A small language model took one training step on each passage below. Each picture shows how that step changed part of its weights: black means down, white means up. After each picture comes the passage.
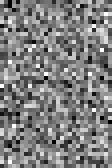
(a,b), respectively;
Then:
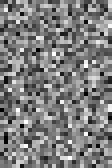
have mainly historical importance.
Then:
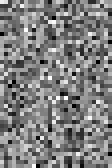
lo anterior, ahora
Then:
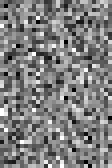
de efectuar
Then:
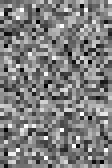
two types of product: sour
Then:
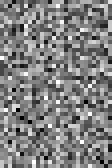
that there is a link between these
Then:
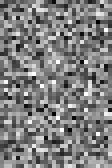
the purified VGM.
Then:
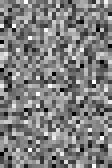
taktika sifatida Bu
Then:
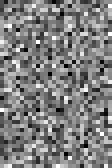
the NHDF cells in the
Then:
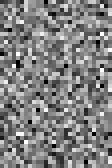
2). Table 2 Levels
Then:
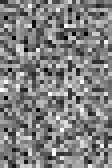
IMPROVING THE
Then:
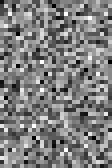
should be laid between minimum and
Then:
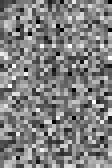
the molecular cloud and mass accretion
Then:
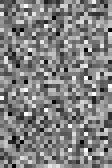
is important to me to respect
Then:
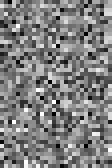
show slower speeds and expansion
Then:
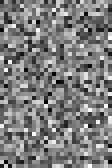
higher retrieval priority
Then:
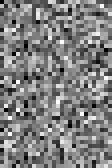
На первом этапе
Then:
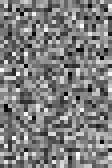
yuzaga keladi va
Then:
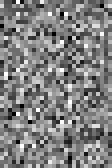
30-day morbidity
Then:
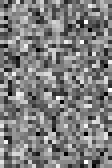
floue, leur
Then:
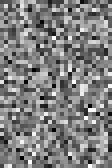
that can be obtained by crossing
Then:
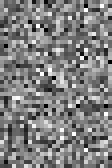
Tag, lassen sich
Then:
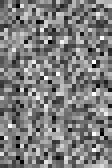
costs contribute for between 50 and
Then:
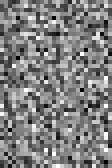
offense, when applying a
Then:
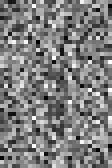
the style of a modern official
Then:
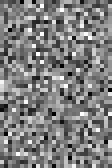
to RDMA-aware
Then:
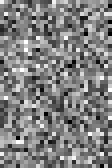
variability in Latahalat
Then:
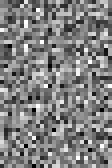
olganda, til
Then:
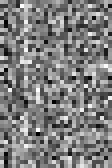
cosechados, seguido de
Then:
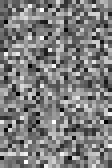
integration. Multiple regression analyses of
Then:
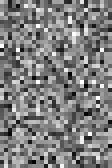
Hamid Olimjon
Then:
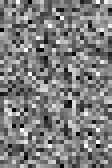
not automatically yield economic positive
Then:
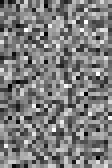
Steps to follow to graph
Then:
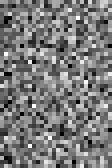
tek başına ve
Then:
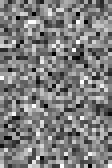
binocular gaze
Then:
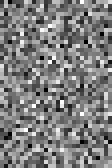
to examine home field benefits
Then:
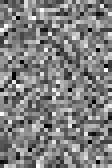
using calculations incorporating a large number
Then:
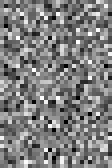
proći najmanje
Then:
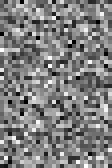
dimensional Ising system on square
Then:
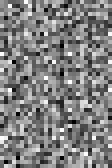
el análisis de correlación
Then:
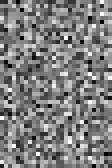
MSA (Fig. 3)
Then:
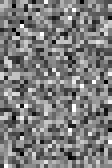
may cause serious harm to several
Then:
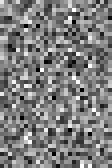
havosi sovuq
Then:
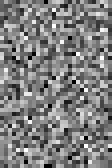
different sections: - Introduction -
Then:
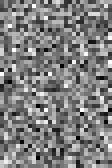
surface, on the one hand,
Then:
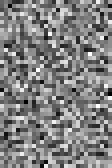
of the exciton system. The
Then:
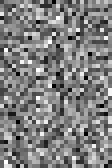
dominant role in this formation
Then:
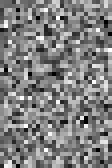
in advance the decision of both
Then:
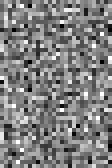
is slightly more polished,
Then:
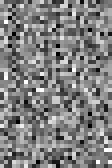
satisfies \begin{eqnarray}
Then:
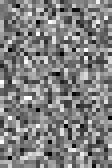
positivas con relación a la
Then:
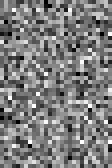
erase structure to zero at the
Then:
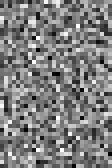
at the interface, we
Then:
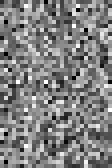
7* tells an
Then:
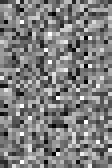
S2**). Sensitivity
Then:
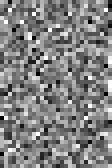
When we have a continuous moduli
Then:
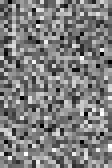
unaged state. Additional tests
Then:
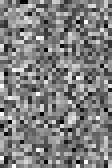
Blengini, G.
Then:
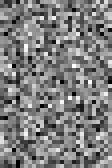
o raciocínio
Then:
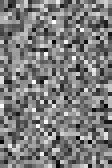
number of links, although each
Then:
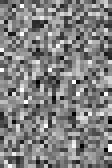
strategy based on detection and rejection
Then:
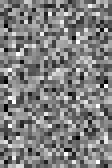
tahlil qilingan.
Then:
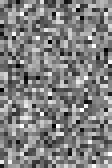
(dashed-red) and
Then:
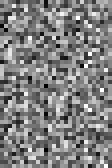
0.25$. Six experiments
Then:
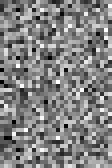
the transitions from the hh band
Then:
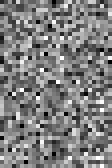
maintain the quality factor high and reduction
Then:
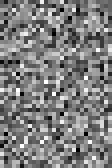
training method by track and field
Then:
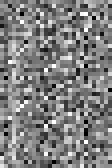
and P. Q. S.
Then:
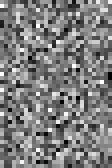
1) o'zini
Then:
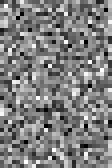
we recognize a machine displaying
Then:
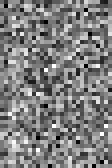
T. G., Silva,
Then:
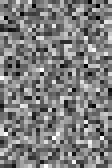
from our Tesla valve
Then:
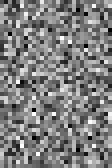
evaluation indicators should be used with
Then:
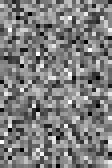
infection severity also showed a strong
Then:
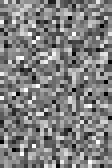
very important⁵, among which the
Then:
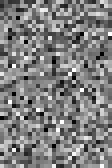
the endorser and believe
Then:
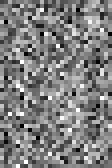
intelligence tools enhances research
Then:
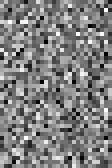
sensitive probes of physics beyond the
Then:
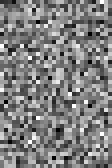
DNA from silkworm
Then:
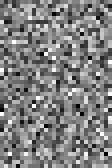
correlation between a systematic increase of
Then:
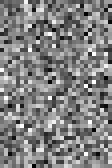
USA although having nonprofit sites
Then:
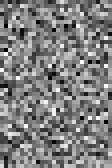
formulas. Stable names
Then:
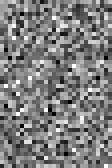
properties allow technicians to
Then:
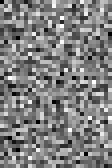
for the culture of fishes
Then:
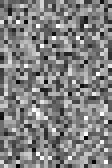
that substrings between column 2
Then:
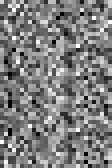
общего среднего
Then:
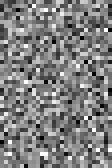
the input of representation encoder in
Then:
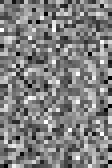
much interest in the community. A
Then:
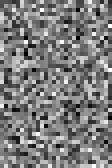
such solutions are mathematically possible,
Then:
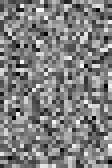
Given the key role that
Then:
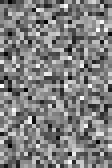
from Gallaorol
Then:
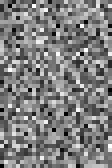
factor, the typical size of the
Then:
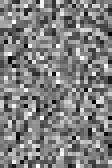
with the matrix, and with the
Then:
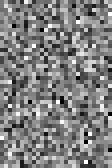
order to accommodate the
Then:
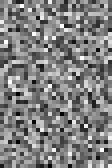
$\mathcal{K}$ increases.}
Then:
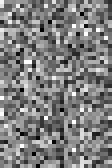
las dinámicas del
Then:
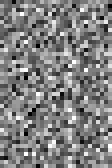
conducted one of the most comprehensive studies
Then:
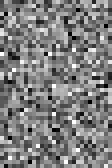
for problem discretizations
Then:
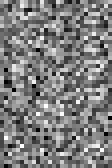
dark tourism product, and the motivation
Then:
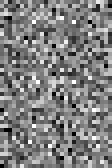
verdediging van het
